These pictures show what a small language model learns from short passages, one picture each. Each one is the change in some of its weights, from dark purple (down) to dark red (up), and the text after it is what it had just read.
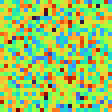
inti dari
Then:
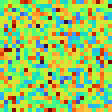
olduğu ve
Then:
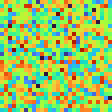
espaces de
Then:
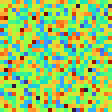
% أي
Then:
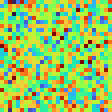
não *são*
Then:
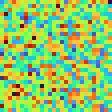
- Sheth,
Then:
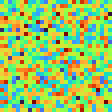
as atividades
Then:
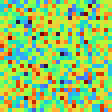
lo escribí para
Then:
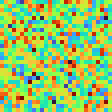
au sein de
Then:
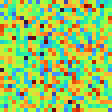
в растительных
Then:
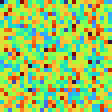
onder titel 9
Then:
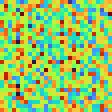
doordat de
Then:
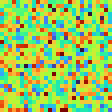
از مدینه
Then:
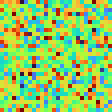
va Xuroson
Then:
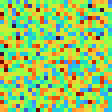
por trás das
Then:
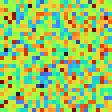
6 señales,
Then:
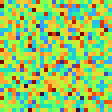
вывод, что
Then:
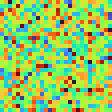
& Aryati,
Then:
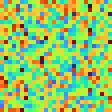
ook volgens
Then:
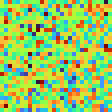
– макон
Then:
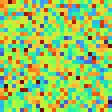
dans un processus
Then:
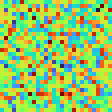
e tinha
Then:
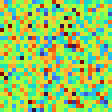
постає не
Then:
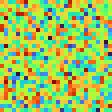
feita entre
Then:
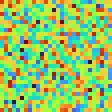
exx., leg.
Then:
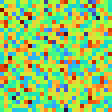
civil vem
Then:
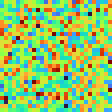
margarin yang
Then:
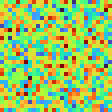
ist jetzt
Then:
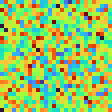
con un scanner
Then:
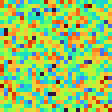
Med Port
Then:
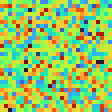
dass jene
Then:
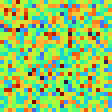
of expression
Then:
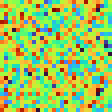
penanganan yang
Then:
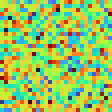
do Ruska,
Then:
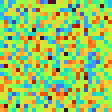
pribadi anak
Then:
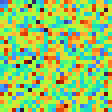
a diferentes
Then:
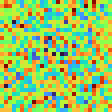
que se refere à
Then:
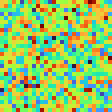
вилоят ва
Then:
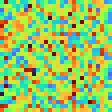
oilada va
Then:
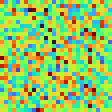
в других
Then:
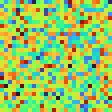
los aspectos
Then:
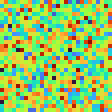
ensinar ao
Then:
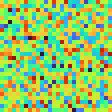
в науковій
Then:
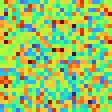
o cheamă,
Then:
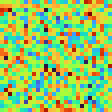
producen una
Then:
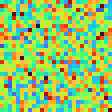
waren etwa
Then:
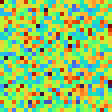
и в годы
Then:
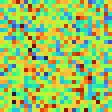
le dispositif
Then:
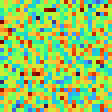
conceitos de
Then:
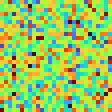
IL-7 en
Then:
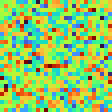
Photos de
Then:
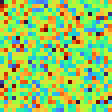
efectivo de
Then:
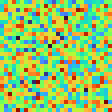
factor imperial
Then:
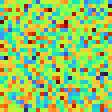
se referidos
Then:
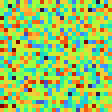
qit'a va
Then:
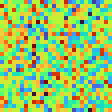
principalmente no
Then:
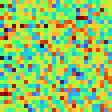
Funções de
